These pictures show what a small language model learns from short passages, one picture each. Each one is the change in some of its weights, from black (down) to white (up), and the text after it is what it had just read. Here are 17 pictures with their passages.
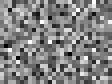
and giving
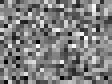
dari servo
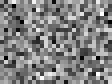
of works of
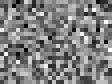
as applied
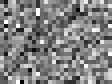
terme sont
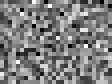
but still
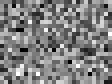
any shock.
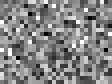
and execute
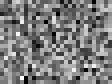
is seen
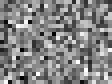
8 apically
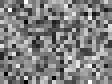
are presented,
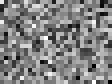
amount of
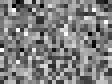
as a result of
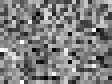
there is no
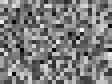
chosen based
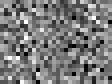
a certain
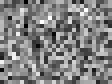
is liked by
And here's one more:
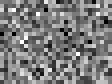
op deze
